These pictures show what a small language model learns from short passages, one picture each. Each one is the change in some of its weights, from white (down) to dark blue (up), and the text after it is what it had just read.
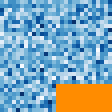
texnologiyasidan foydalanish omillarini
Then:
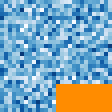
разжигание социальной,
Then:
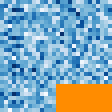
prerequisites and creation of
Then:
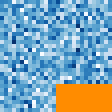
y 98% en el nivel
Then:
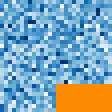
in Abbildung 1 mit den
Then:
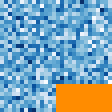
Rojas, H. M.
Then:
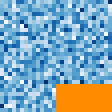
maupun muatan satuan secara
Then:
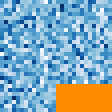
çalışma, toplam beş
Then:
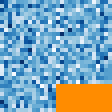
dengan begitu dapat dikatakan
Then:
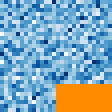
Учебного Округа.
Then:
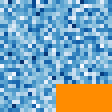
conforme se recoge en el
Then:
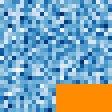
pois o prognóstico
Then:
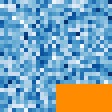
energiya resurslari hamda
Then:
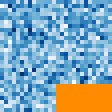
берган ҳолда фаол
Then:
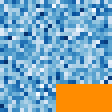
intuitiv bo'lishi
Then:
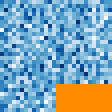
v rámci svojej
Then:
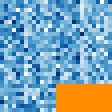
esses empreendimentos
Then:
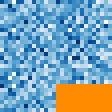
werden. Fünf Thesen zur
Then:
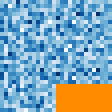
werden, dass zwischen dem
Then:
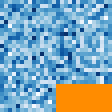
de l'apport de la
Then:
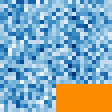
in het controlesysteem,
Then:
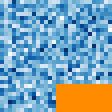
** – значимость на
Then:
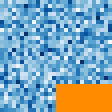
u o'ziga va o'z
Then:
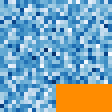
Eram discutidas propostas
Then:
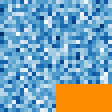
Hayrat ul-abror"
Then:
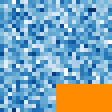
В. «Экономическая
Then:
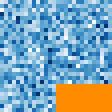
média encontra-se
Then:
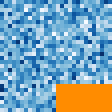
lugar, antes conocido
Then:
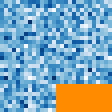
Against Women. Available
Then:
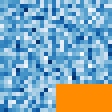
kadrlar siyosatini
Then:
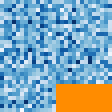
aqlga qaratilgan
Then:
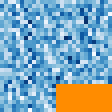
metr chuqurlikgacha
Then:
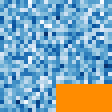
для того, чтобы
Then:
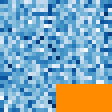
combinations become
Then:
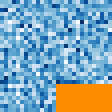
do olhar de viajantes e
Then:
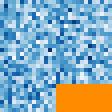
release and permeation
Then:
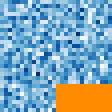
в прямом и обратном
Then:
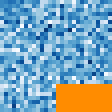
to identify the structural
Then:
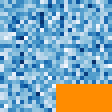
responsabilização legal, é
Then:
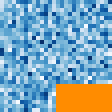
oyda o‘rtacha
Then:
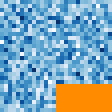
in dit geval sprake van
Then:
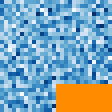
ҳозирги замон
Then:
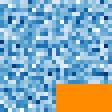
é do inglês, mas
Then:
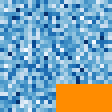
8. Sobirovich,
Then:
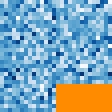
извлечение, что стало
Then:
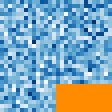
Узбекистан позволил
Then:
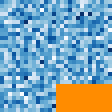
– Концептуальная
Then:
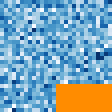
va onasining salomatligi,
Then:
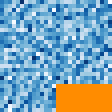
era manualul lui de
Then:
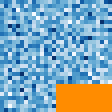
copas. En lo que se
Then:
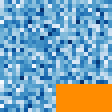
chanqoq yoshlarni
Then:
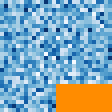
também pode ser prejudicial para o
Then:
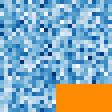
отражает определенную
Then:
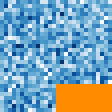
in ANCA-associated
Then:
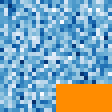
ситуации, лица,
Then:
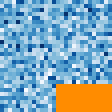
Conseil de sécurité du
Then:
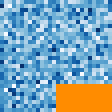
des observations descriptives et
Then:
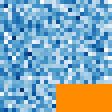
culturels, garants
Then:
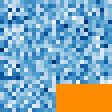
qaratilgan turli tipdagi
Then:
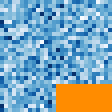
bo'lishi, ota ota
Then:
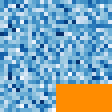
cuidado integral à saúde.
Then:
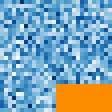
soʻng, albatta
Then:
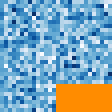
Педагогика фанлари
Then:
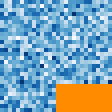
au Cameroun, elle se
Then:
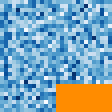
(Karim Consulting
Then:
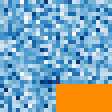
pendidikan Islam yaitu
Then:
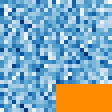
se pueden impulsar, desde
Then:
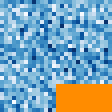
remolacha con la aplicación
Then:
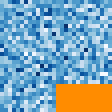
et compétences de manière
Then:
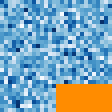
Zariybeyevich, iqtisodiyot
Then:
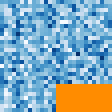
una definición teórica
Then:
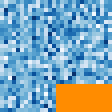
va adyuvant Freyend
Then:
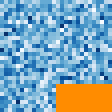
Sandform ein 50 mm
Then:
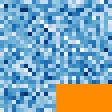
add-on Process Macro
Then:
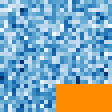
brasileira, por meio de
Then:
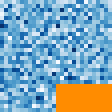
«для створення державного
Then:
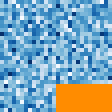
para o desenvolvimento de distúrbios
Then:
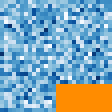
учинчи ўринни
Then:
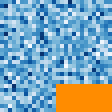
- oraliq 0-1 da bir
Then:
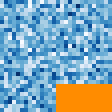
которых относятся
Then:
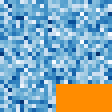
Alijonova M.R.
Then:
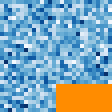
of Positive School
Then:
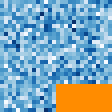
Помочь государству в
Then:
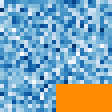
low-fat diet versus
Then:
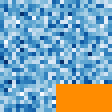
هدفت الدراسة إلى
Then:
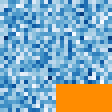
va kompleks sayyohlik
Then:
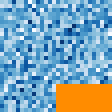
moddiy madaniyati bilan bir
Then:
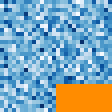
mundo. De la misma forma,
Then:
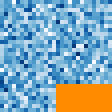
Ibn Sino, Yusuf
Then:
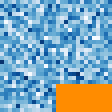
and inductive logic.
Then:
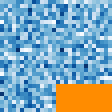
bagi siswa sekolah dasar
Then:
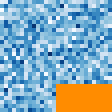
și o altă abordare care
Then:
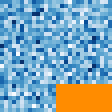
sementes a ambientes com
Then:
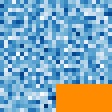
ánh. Các
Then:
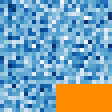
салмонелоза сред
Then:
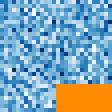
o’rganish va yoritishdan
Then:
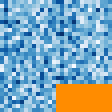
urinma bo'ladi.
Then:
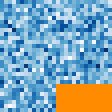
nivellierenden Macht fand
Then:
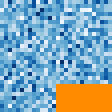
a Síndrome de
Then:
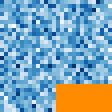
and its utilization possibilities.
